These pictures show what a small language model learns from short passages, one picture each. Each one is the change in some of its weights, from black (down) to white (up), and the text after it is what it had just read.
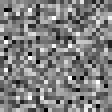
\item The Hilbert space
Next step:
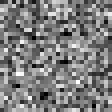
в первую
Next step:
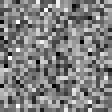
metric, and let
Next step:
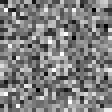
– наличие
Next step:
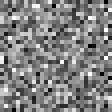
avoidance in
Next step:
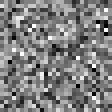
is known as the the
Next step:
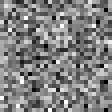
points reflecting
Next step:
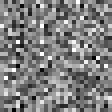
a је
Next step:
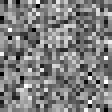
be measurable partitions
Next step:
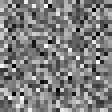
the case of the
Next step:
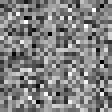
de la información sobre
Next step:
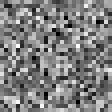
article explains the
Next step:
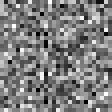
is easy to derive the
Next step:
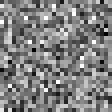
the following is divisble
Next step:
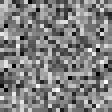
by an observation of
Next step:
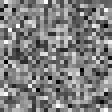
unique properties, including
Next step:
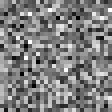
show how to extend the
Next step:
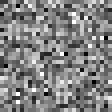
a Hopf algebra
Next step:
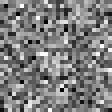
komunikasi yang
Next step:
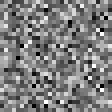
as in case 1 we
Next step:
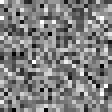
de datos de
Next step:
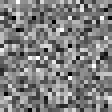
decomposition in $\X$
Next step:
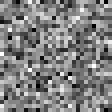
be given in terms of
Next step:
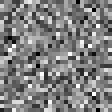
is the state export
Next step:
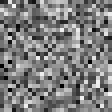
водой как минералов
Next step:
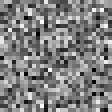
above is equivalent to
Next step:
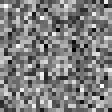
is a factor of
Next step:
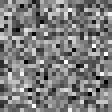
pada penelitian ini
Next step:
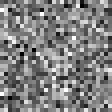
г в начале
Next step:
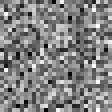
gives $$ \ds
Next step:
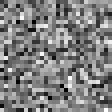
invariant probability measure such that
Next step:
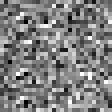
qarashlar tahlil
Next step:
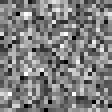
una concepción
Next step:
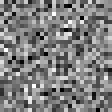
do Estado,
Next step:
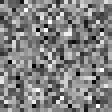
kinds of different
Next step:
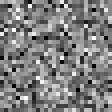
la palabra
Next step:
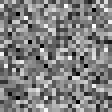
= t \in
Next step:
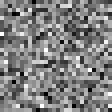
alude a lo
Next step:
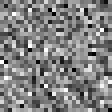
Tijdens het
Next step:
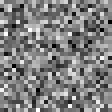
ethics, the
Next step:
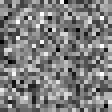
después, de
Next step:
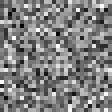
terms $n\le
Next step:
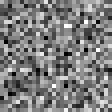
Valoriser les
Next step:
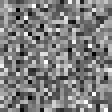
this paper we consider only
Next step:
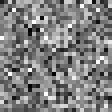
nas tarefas
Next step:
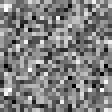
as an open subset of
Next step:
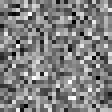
a tarefa de
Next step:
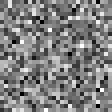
presence of mixed
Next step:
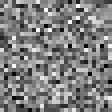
$\ell \simeq
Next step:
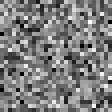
literatura aponta
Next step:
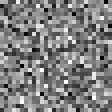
with endorsement
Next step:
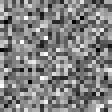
\cdot \Delta
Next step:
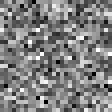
yang sesuai untuk
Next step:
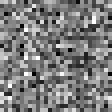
verify the defining equation
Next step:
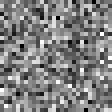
mental, así
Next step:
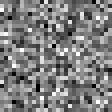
For example, if
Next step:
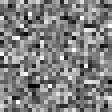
u penziji
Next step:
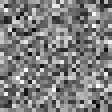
can be considered as
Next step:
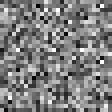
of negative Kodaira
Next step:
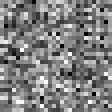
texnologiyalari..... 728
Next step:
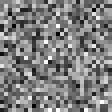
the same time, a
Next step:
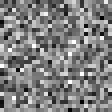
didalam proses
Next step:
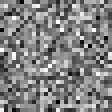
and compositions, and
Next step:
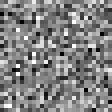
a $p$-form
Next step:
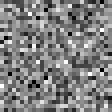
e capacitação
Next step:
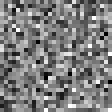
Xalqaro va
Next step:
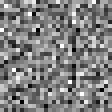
to a contraction.
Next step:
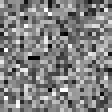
fator determinante para
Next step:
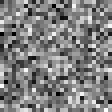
yoki muayyan
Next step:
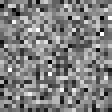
of $\theta$ by
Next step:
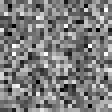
mesurer et
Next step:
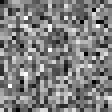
changed the summation
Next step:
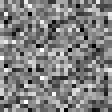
\ \varphi \mapsto
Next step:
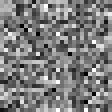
their practical application,
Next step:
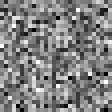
prove below that solutions of
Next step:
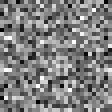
|\langle f,
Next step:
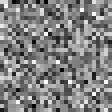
the sample included
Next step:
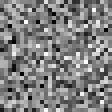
utilise tools
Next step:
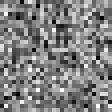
central (resp.
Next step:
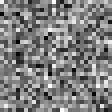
no se establece
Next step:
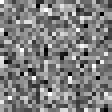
feasible region of this
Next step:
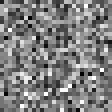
quantity we shall turn
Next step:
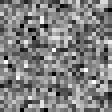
los operadores de
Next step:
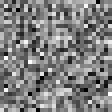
radicamento nel
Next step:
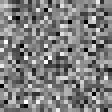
the first one dominating
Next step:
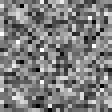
POLICY OF
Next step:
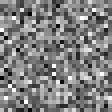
one checks that
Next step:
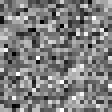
erkaklar va
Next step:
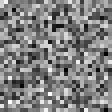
localized in frequency
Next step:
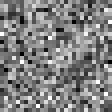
minus a finite collection
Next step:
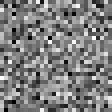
State Pedagogical
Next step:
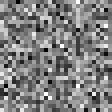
expressed in the statement
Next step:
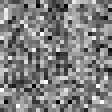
only if, it is
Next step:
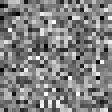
values of $\eta$
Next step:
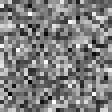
this paper yields:
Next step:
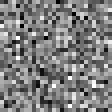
a homology class :
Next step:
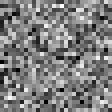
ini mengambil 1
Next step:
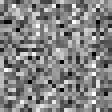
x\\ \left
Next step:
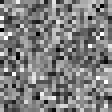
SR в различных
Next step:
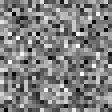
5 menyajikan
